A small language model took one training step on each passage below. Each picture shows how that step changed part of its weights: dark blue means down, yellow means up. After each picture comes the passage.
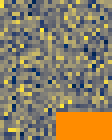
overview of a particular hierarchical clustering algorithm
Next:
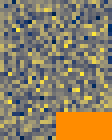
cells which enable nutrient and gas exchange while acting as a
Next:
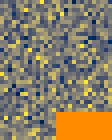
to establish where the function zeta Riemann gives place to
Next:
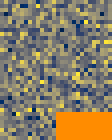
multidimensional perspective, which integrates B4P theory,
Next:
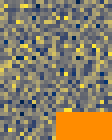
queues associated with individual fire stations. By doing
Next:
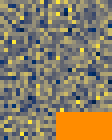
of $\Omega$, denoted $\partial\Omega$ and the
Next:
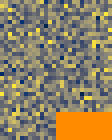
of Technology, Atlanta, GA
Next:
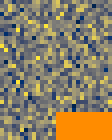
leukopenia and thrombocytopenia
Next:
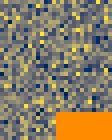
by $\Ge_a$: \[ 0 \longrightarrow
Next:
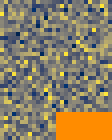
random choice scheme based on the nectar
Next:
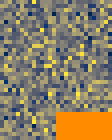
$\CC_3$-triangles that intersects both
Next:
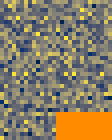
This observation allows to give a uniform estimate on the number of
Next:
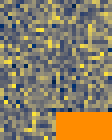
capability to develop more damage tolerant composite
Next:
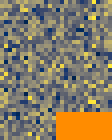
showed a high heating value, higher compared to other similar
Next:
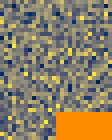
and so the theorem follows. \end{proof}
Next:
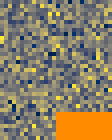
minerals that undergo partial collapse upon K
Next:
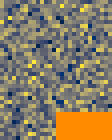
algebra under the right coaction of the quantum supermatrix $
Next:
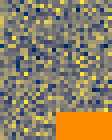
be taken to be equal. Note too that if the uniform
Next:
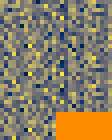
4 Author 5 Author 6 Author 7
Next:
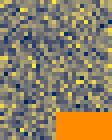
isotropy representation of $H^\C$ in
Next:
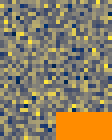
as an alternative to a fixed rate (FR) in
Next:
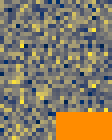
human fresh frozen tissue samples.
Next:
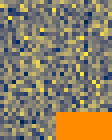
cut-off to obtain a linear growth that leads to global
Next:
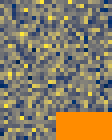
to tertiary care center of central India from a period
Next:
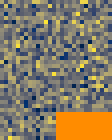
hence there is no need to ascribe each branch
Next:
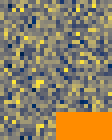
(see table). Most QTLs, including
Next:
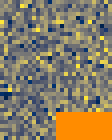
integer $k \geq 2$. We start with a seed
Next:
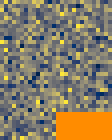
I am in the process of planning workshops covering both
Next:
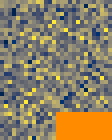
combination of these three observations implies that the singular values of
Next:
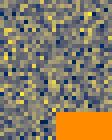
case of cell-level mobility is low HO
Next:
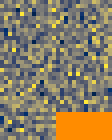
nickel. Poisoning in both the cases is
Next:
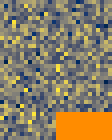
a result due to extra heating of plasmas on
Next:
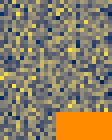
Conference (BDA2019)*, Lecture
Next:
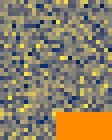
then $\frr_0$ is also an ideal of
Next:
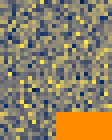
the property of being mixing relative to a factor.
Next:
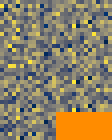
DE RADIAÇÃO
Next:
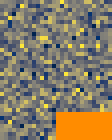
free approximation. Then there exist free approximations
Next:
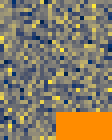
with attention mechanisms on the pre- and post-contexts
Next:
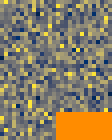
supported by National Natural Science Foundation of China
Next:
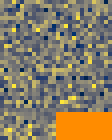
person's gender. Being a woman indicates having limited
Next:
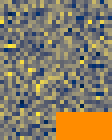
given any $\epsilon > 0$, we can find a
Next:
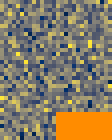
curve takes a quadrangular shape with coordinates $(1;
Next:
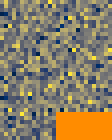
\end{lem} \proof If a rational (or
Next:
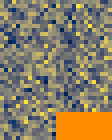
low fidelity prototyping to define the core
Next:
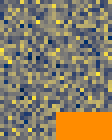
the orthogonal complement $T_a^\bot\subset
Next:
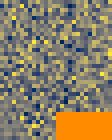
anthranilic acid derivative class of
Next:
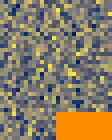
immediate pending "future" UF,
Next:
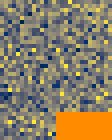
$G$ of degree $d$. Associated to
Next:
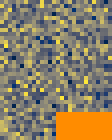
as our focus on asymmetric enlargement might select
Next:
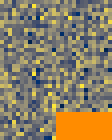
0\leq t\leq T, $$ and then
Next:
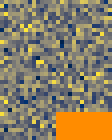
if blood sugar is expected as part of
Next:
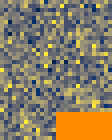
approximations $u_n$ converge to
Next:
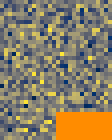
two bands in the region 610-620 and
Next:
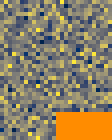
30s 93 ms WMV Format
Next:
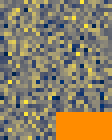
\ C_2. \end{eqnarray} Combining
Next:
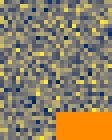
different methods and materials for use in heritage
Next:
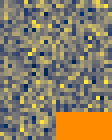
installed in illumination systems. Compared to
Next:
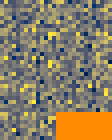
on business success with a regression coefficient value of
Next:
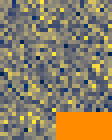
noting that friction during the motion of the
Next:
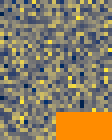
domestic power system. 2. DESIGNING
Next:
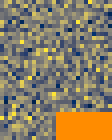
$W_{0}$ of the monodromy weight
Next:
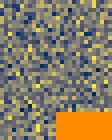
and large swarm size [12]. To address this
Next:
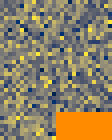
plus $p$ additive terms ``contributed
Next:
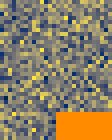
from sisal plant. The chemical compositions of
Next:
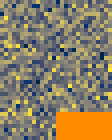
kinetic experiment of each of the drugs'
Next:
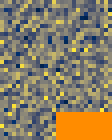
transform $R_\ell^\mathcal{L}$ is defined
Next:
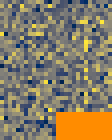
areas chosen were two meeting rooms, a smaller and
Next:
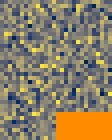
presence of intra-laminar cracks than
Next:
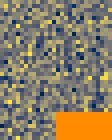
"enough" Upper Level Ontology one system
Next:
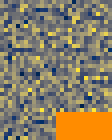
we expect striped patterns as demonstrated in Figure
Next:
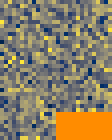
$k$th vertex. Continuing in this manner
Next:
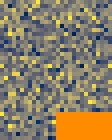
\log q \ll \log N$. Applying
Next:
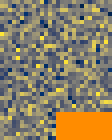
of The Hague, the role of their personal
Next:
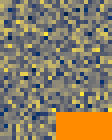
behavior via Wiener process. However, in the field
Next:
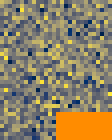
J^{+s}u$ is a $\rho$--continuous
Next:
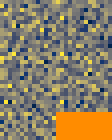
do not share a common divisor), then n is
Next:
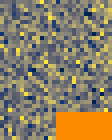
to work and it inevitable that employees feel
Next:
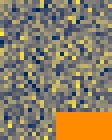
are closed subset of $\R^n$. \item
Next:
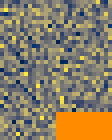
the snacking frequency of adolescents
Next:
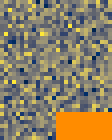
total complex of a double complex $$\xymatrix{
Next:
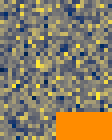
knowledge and understanding of climate change. 8.
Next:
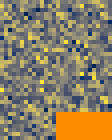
have used economic stimulus packages to invest in
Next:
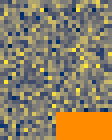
creation of user-friendly online platforms,
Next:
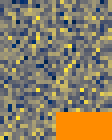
The corresponding initial data are \begin{equation}
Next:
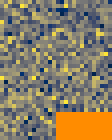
$n \geq 0$. The Diophantine equation
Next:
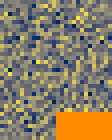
enterprises are innovation-led and the
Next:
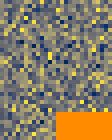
obtain the limit. For the first term on the
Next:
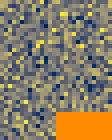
of $I$ are defined by, $i\ge
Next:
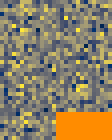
Weyl group invariant polynomials of the Cherednik
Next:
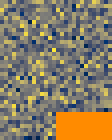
Correlations between HRM Practice and employees'
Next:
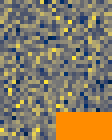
for all $x, y \in G$. Proof:
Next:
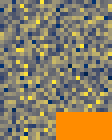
that will play a large role in the rest of the
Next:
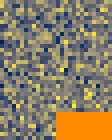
B and vice versa. Hausdorff
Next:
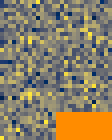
“The Ghost of Firozsha
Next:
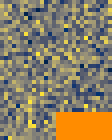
have altered the epidemiological landscape, with a
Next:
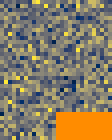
fabrication and higher production costs [29]. The
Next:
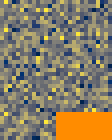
are $C^{1+\epsilon}$ diffeomorphisms onto
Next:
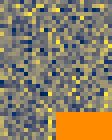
with multi-satellite, multi-frequency
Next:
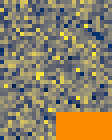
Let $\hat{O}_k$ denote the
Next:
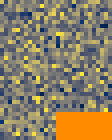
TLC was reported.^[56,61]
